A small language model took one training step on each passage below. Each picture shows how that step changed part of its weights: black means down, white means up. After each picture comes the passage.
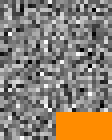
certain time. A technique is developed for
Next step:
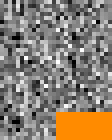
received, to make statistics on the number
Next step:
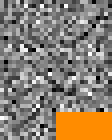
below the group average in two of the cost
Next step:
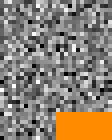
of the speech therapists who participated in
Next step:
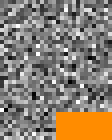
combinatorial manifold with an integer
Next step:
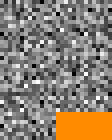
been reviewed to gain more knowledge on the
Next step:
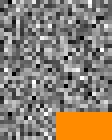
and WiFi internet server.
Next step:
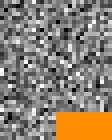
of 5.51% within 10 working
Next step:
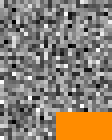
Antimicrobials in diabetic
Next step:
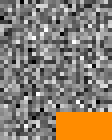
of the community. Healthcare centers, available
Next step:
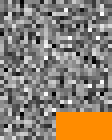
main issue encountered in the organization of
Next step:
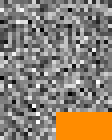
overall prevalence of Hepatitis
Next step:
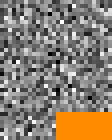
internal compensation of environmental and
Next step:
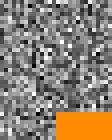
northern areas (Holloway et
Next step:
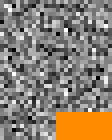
of the sample and buffer liquids
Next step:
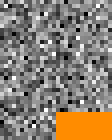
Form-Based Code is of central
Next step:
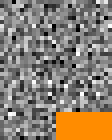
Ruggedness data (Effect of
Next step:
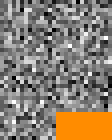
classification using neural networks, a model in
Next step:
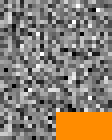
Both recurrent neural networks
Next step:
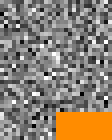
future. In many localities of Iran,
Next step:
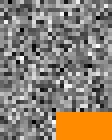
4 Glycerin 1.5ml
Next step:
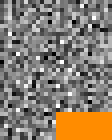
ability and their decision making power
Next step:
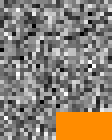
of the Vickers microhardness
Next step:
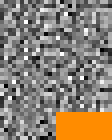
and to develop prevention programs for them,
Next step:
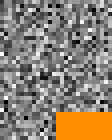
accountability, but it has its limits.
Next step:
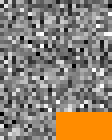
oral and systemic health, and the influence
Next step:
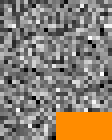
for D_B , equation (4)
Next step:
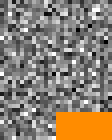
Figure: 3.The algorithm for
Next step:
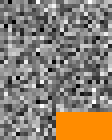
maintain 0.1M ionic
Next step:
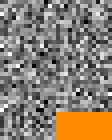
automated information-measuring systems
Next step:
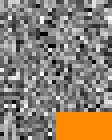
He contributed more than 20 research papers in
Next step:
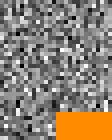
interventions for reducing the stress and
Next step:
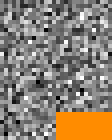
one was used to perform AFM measurements.
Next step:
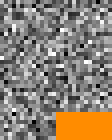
not seem to be able to provide accurate
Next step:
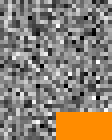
Republic of CHINA.
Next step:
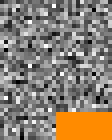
protection, but national explosive protection
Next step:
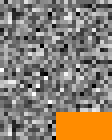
I have an appropriate level of
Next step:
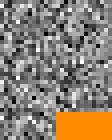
(children’s answers).
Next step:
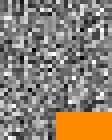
connections between authors' publications and the
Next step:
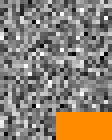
the characters' thoughts are permanently
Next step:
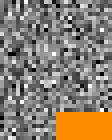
outer cloud services, etc.).
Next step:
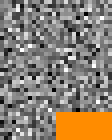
practice, liability claims are
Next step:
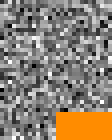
ripe beans in hot weather,
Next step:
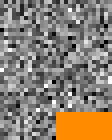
a hydrographic region characterized
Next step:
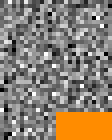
teachers, though difficult, are not
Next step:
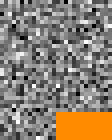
D-7081 with modifications based on
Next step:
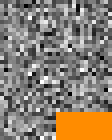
purple arrowheads. Blue
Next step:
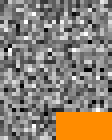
which hold debts of several thousand
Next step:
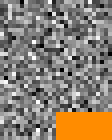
EPCs, increasing public engagement and
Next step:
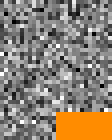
we have infinitely many values for the
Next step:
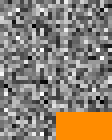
Partner: SSI GENERAL
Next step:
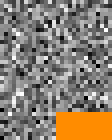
of Karakalinsk republic?"
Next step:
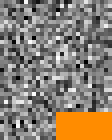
+ RTSV Plants infected with
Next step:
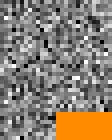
background modeling feature of these motion
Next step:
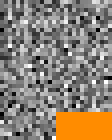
understand its potential in facilitating social
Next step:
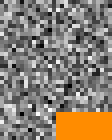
Indoor temperature for HPs, c)
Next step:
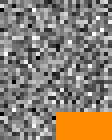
just an *ad hoc* reaction to
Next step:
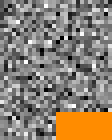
Market shares (by
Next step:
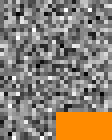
this doctrine. Engels predicted
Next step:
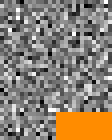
checkers to help maintain the
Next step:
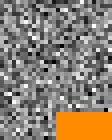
as internal standard. Methyl
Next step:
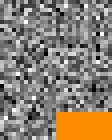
sensory evaluation of enriched aramang
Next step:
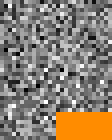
total of 350 valid responses were obtained.
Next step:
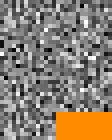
innovations in your company new
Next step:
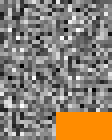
study is intended for ascertaining whether
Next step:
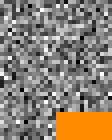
is described by linear function of
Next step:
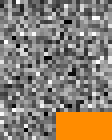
carbonizer; *b* –
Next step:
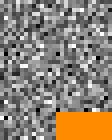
was needed and lower yield was obtained when
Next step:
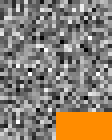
communication can take place (5). It is
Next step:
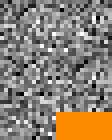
to the laboratory and examined under the
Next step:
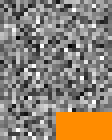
to fix they are. This paper presents
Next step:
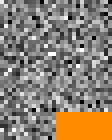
important, or as a guide to writing
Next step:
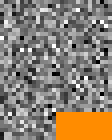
and S3a). To assess telomere
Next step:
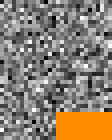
Cardiovascular Risk
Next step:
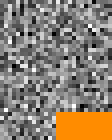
mL of BHI broth. The
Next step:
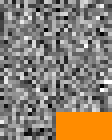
provide synthesized information to the relevant
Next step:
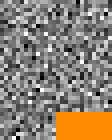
Metropolis in 1984 Figure 10
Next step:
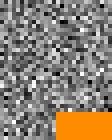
all data that will be collected, processed or
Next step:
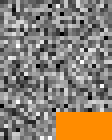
flooded volume is plotted in
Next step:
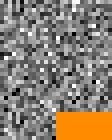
plot in Figure 17 we can see that at
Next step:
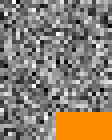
in spacecraft, is applied to
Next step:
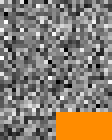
to quantization noise ratio of
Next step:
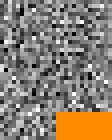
fully that the educational sector is the
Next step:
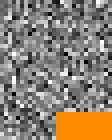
important first step for a radio frequency
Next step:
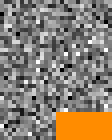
and Methods 2.1.
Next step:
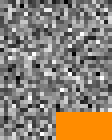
described. The procedures were in
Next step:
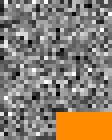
delegitimize workers'
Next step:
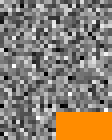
of the analyses, implementations, and
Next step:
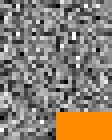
and spatial dependencies can only be
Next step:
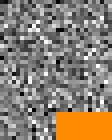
al. (2009) Flexibility
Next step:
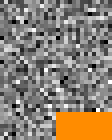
forensic accountant, fraud
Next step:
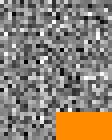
HEI students; COVID-19
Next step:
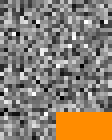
the matrix of Fig. 5 can be
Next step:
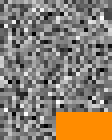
under the CC BY license
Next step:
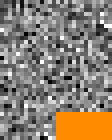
specific driving event as well as the
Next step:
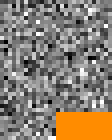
related to data preparation ("JSON
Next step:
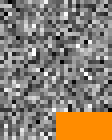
demonstrated. Line of sight of
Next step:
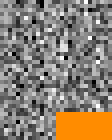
Urvashi Butalia is
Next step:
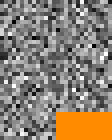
aging and degrading the membrane
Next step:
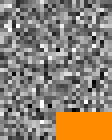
with species-poor herbaceous
